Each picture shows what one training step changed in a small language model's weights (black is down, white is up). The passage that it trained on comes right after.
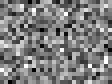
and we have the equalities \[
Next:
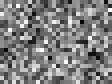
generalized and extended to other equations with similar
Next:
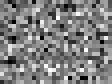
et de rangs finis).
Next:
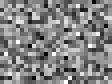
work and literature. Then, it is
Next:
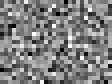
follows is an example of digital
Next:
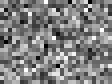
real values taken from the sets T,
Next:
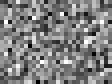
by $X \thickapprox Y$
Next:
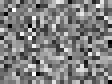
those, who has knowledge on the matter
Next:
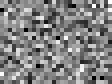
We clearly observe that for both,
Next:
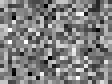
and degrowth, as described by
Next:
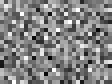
only if at least one of the elements
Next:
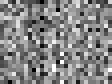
and the incident signal,
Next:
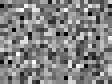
the strong Markov property,
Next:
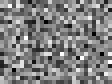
of research that is available and can be
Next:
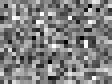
bio geographic distribution patterns of marine
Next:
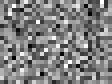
the contents achieved a clear,
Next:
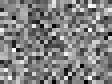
treated by using the bayesian
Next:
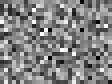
under controlled conditions for those devices that are
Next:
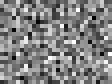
the best result is that each
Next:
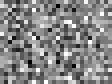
whole state destiny through the
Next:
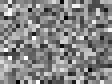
order to develop our extended empirical
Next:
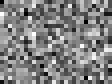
is a Table 1. Media
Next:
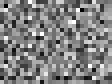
Korean Mathematician and
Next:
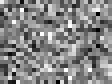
and habitual boredom are two
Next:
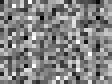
and production approach, the new generation
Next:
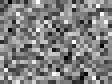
jobs? - What opportunities do
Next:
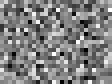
This work is a part of the
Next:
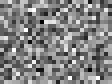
evaluations, including complete blood count,
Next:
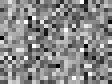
Science and Technology,}\\ {\footnotesize
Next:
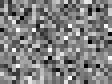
By definition, $D^\times$
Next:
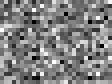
imposed on the auxiliary
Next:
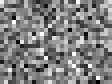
the method introduced by some authors
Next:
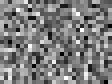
be capable of understanding speech
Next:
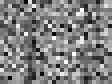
the spectra for the strong and
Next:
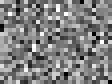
its high mobility meaning a high risk
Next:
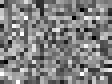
in finite element analysis, Wiley
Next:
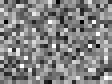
market environment. Zero intelligence
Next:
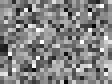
then one passes off the
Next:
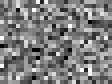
Independent variables are variables that affect
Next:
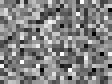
full of pity. This can be
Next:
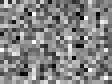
state land governance. This situation fuels
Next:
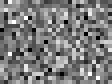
to $B^n$ (and
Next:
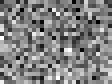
system management (79.2%), data
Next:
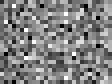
the issues of communicative teaching of the
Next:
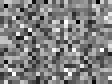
Agent to use their storage
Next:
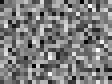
with respect to $\omega$ for every
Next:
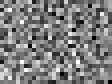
review & editing, investigation,
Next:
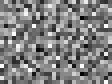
NPC via the activation of
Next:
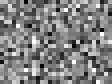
direction, which is exact for polynomials of
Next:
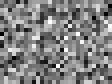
organizational excellence framework. The dynamic research
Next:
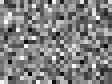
,} \end{equation*}%
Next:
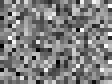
of latent forms of this
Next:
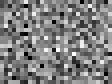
all real $z$ for any
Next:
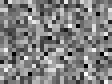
corresponding differential graded Lie algebra $\mathcal
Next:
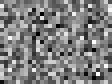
a statistically significant difference between the
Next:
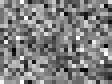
\quad \nabla_{\cdot}
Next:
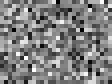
the daily production needs of our industrial
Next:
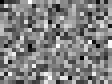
bpm) during exercise for
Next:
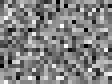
geodesic segment $[y,z]$ and
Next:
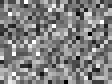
process is positive Harris recurrent and
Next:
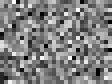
at least 206.4 million
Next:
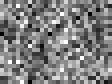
extended to triangular and
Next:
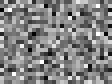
Interestingly, although the
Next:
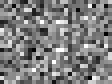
power to deal with any negative social and
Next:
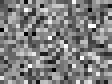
sugar levels of patients were
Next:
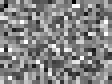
participants included in the study.
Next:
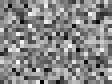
to industry-specific mechanisms.
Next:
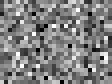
it is also clear that the
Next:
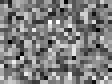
and data issues – something farmers
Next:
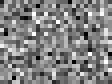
primitive elements in the free
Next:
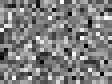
$E_i$ be the closed
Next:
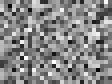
of these two classical theorems.
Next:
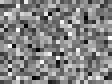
cardinal preserving) such that
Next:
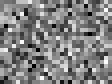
with reading the row submatrix
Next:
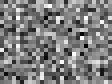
$B = \tilde B \circ
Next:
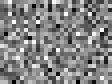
that MIR datasets are used in a
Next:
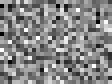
our initial shift invariant subspace.
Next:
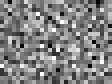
\] for any $S,T
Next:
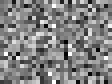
Ravi Kumar is currently
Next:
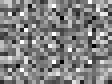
of an individual teacher in the
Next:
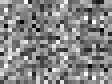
economic development, social justice and environmental
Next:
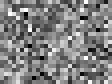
and apply the proposed MPC to
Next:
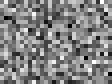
of the sampled structures are considered as
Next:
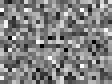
hrHICup hr
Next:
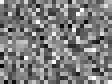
is a covering of the one marked
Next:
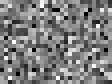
three approaches to establish musical
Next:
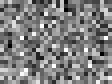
detecting sepsis by
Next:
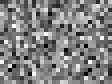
may scale $t \rightarrow
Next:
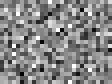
injective modules. The notation is straightforward;
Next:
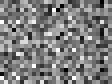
the luminescence decay time
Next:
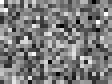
and constant fill the professorial
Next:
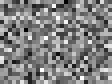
a need for thin coatings to
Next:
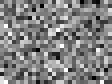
on the network size and the desired number
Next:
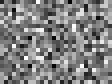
the gelation process of the
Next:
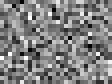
tomography (CT), magnetic
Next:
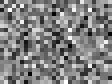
addition, $E\Pi
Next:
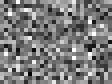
- M$, where $M$ is
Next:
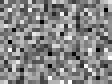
summer schools; modules,
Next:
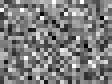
\right) \] is a lattice
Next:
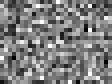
$\xi_i$ only we mean
